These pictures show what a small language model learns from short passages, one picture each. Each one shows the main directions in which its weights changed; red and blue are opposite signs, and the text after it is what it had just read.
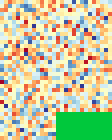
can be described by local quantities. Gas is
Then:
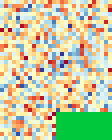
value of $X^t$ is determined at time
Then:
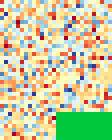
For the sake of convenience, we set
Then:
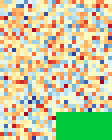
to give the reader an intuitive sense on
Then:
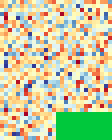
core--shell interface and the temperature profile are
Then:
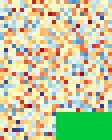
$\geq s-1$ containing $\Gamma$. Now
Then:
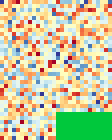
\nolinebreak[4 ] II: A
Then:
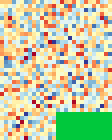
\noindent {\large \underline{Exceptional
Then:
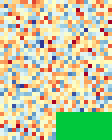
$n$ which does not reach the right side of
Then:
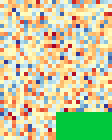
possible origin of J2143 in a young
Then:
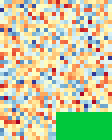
we obtain that \bel{abc7}
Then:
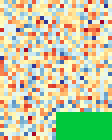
\section*{Conclusions} Although most results about
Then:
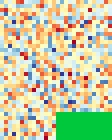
component of their complement is an open pair of
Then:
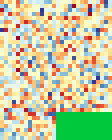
\def\RX{R\langle X
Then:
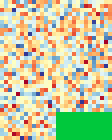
``Patterns and processes resulting from interactions between
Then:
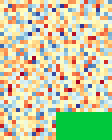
signal region to search for photons produced by ALP
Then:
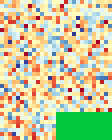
smoothing parameter estimation method, and a Gaussian distribution with
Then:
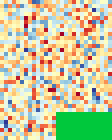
model to infer subgrid forcing, which is then
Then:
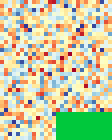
For example, see \cite{liu1}
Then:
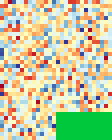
\cite{Va93}. In this case,
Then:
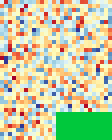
Fix $K_0$ positive, $\rho$
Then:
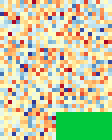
follows since $$ \begin{bmatrix} x & 1
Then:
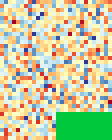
can be confirmed that the tensor interaction induces the clustering
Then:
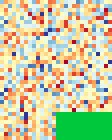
Hilbertian geometry. The limit ODE
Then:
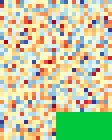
year.'' \\ & Self-directed learning
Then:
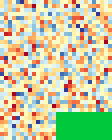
space of $S_L$-valued weakly holomorphic modular
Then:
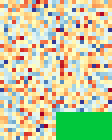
Principle of Calculus that the following
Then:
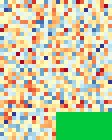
schematically the spinor $\Psi_S$ for
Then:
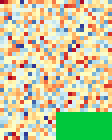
trajectories, obtained with this setting, are displayed in
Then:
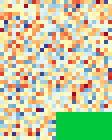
40 $\mu$Hz. For about half of the
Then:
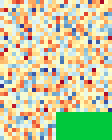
is a subject of intrinsic fundamental interest. Quantum computation can
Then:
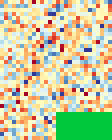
robustness of our model against different types of attacks.
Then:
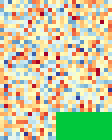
behavioral intention of government employees to
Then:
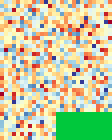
supported by {\it FEDER} funds
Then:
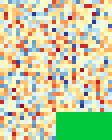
we discuss a non-equilibrium case corresponding to
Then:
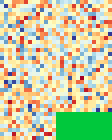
the residual mass in the actor being reconstructed, and
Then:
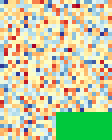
Statistics, La Trobe University (2009)
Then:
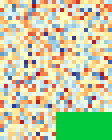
is to show that it is possible to specify and
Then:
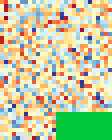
anything more but successively track first the
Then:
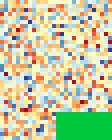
fact that the (normalized) angular Einstein radius is
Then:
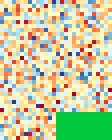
of $Q(G)[S]$, to simplify
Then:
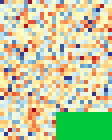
existing and future results in formal category theory. \item
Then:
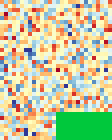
of $Z$, related to an asymmetry in the
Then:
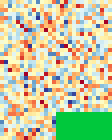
account all the errors occurred in the experimental operations including
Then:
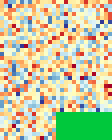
data in the literature and in a few cases supplement
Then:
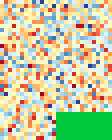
order to exclude these unexpected signals and to
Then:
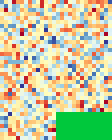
of key importance is the \textit{reliability
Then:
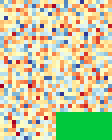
and its numerical verification, La Gaceta de
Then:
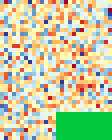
No discernible expansion has been observed for
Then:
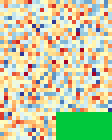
fractional orders. $\alpha(\omega) =
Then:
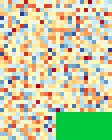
studied resonance enhancement of di-Higgs production in
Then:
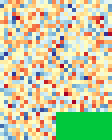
It follows then from Beltrami's theorem that
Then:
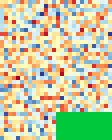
i.e., graph that do not contain induced
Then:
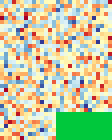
defined based on the two inner-side shear layers
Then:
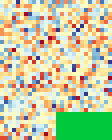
v_0 = v' \cdot \delta +
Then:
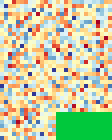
the path, not the endpoint. This illustrates
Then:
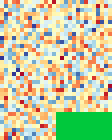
of the form of the second equation: Starting with
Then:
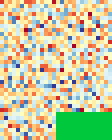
might also have formulated this procedure in the dual process
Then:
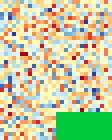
unique in its pure market valuation.
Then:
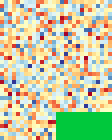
for Young Scientists (B) No.
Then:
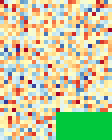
the tube, space in capsule and
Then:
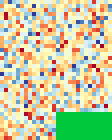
we need to determine the size of $\sum_{x
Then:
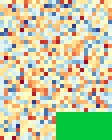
\vrule width4 pt height6 pt
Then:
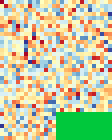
plut\^ot \flqq
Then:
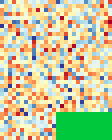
would not generate a closed subgroup, and consequently
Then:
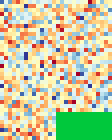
for Legendre polynomials). Aside from applying the
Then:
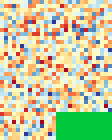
$Q(\mathcal{X}^{e})$ if and
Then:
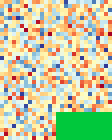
The conversion of phase information into image intensity defines the
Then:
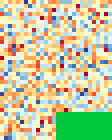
common with Ellerman Bombs
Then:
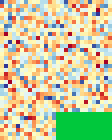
intriguing intermediate regime, combining aspects of the
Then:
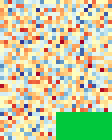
purpose of determining $\mu(M)$. Later,
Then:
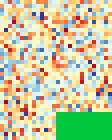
generate adversarial examples that can be transferred to other
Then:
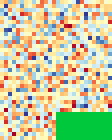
reference plan, and the plan with the highest
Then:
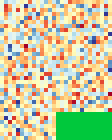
the polarised gluon production, there is no
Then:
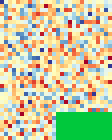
must contain them all; for the set of all compact
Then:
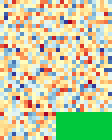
the event identifier, $j$ indicates one of
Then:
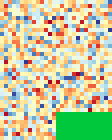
theorem, which included the transformation of the coordinate basis under
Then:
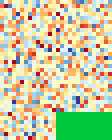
needed to grip the stents with their
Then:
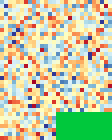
a half revolution in the waveguide, the
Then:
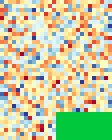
is an absolutely irreducible representation of $H$ of
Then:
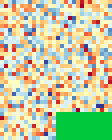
for all rays' travel-times can be expressed
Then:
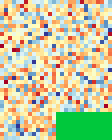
In the following we will consider the q-model defined
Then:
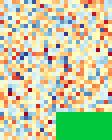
*O*-sign close to the critical line is
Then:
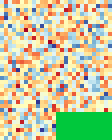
of the four-dimensional effective Lagrangian in the RS
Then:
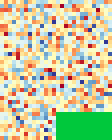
at the second assertion (we simply overtake the
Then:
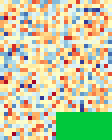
for fast verification of valid transactions & Does not
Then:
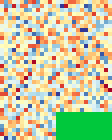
our results. This work was supported in part by
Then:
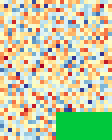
p-Pb collisions} Up to now,
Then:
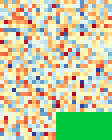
\end{equation*} This completes the proof.
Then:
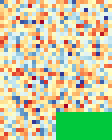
dimensional function space, the reduced operator $\vc
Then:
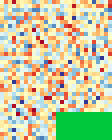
pars with that in the ribbon
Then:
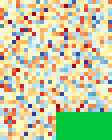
has property $\Rinf$, and relies on the
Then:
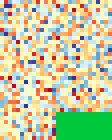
However, the conditional MLE, also known as the
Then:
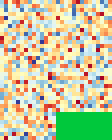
that the predictions in this work can be tested by the
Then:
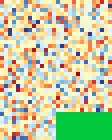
on theoretical developments rather than on the construction of practical
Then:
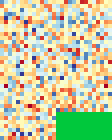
stronger bias-dependent contact-injection or
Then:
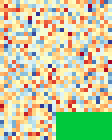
as a result of splitting of the single vortex into several
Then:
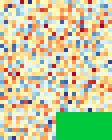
or reliability of the information contained herein. This
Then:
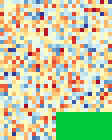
\Gamma_i} N = \bigcap_{N
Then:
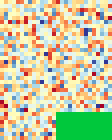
will use the following classical Paley-Wiener
